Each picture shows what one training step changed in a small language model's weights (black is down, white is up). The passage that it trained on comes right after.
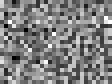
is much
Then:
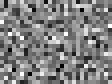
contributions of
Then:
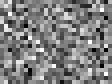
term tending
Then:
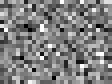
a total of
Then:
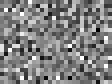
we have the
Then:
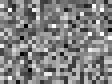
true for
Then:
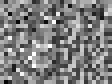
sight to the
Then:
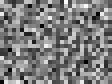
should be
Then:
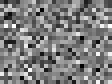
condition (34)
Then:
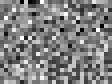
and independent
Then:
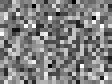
is a polynomial in
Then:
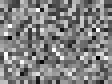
with respect to the
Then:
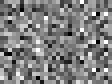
the plasma
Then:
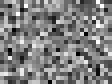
so its minimum
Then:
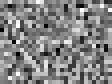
around $\pi
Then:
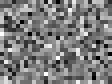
curvature is
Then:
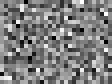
stick to
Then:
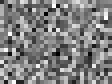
in purple
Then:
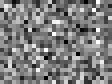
not quite have
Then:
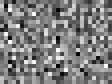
Suppose now
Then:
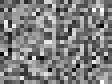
showed that these
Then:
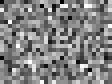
the necessary
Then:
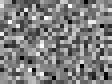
step is to
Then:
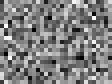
$Y$ that
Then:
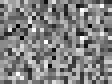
a special class
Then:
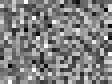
are selected
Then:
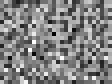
of $G$
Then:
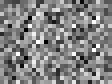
first class of
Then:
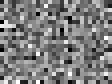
vertex of
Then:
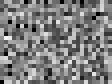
$T \ge
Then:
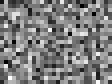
power law
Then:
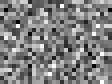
that reflects
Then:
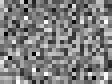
For $k =
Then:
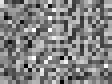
phase is composed
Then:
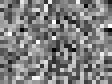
by the formal
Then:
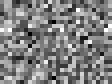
to the RV
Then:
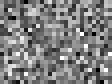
The first one
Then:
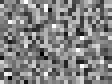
a \in
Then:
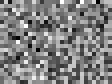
and $b$
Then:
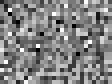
completes the proof
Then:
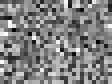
proposition is
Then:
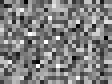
are 4U
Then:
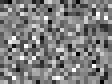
note that some
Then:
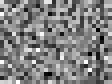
denote the resulting
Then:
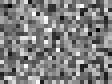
later, this
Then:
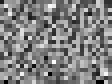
both decreases
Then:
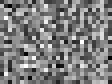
\geq C$
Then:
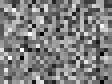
that the initial state
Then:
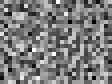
for the current
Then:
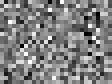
this constrained
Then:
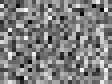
c, \newblock
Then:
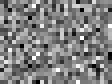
and convex,
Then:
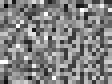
a single
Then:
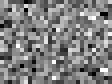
the CG method
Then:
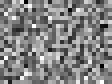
of the cold
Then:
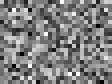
to show that
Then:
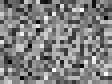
finite subsets
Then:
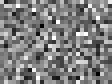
very weak
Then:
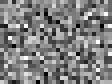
The result from
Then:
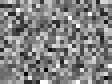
of about 1
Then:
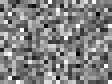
converges to
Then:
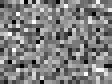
allows us
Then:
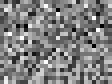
function $s$,
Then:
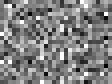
it comes with
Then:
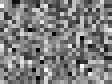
is the the
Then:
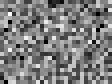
for both S1
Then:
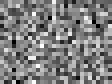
data reduction.
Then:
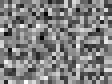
less than
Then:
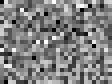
$ a random state
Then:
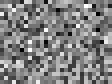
finish an
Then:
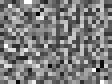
dynamical process
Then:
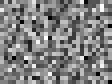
a fit
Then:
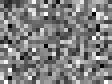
for b1,
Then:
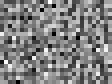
However, due to
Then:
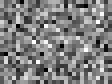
reported energy
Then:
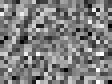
described by
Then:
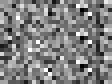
the unique solution
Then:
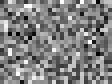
and only if
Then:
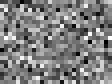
former case,
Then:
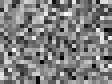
given by the
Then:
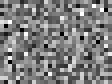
cell interface
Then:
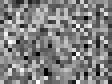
of our generalized
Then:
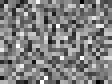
the total number
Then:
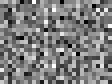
savings and
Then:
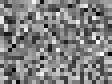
emission line
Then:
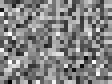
set, with the
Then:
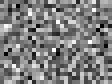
that for cases with
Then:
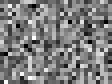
pressure, and
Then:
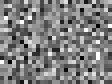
cannot conclude
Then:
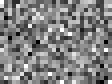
rank two
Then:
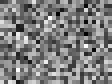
recent observation
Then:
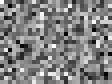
path difference
